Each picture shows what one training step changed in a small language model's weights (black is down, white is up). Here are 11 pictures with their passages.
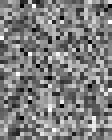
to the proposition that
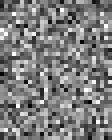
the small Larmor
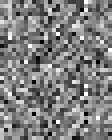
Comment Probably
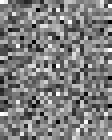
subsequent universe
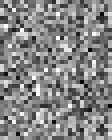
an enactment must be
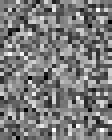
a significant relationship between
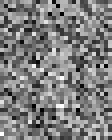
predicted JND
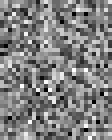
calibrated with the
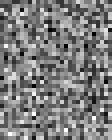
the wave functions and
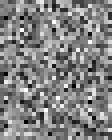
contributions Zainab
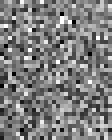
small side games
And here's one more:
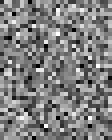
significantly differed from
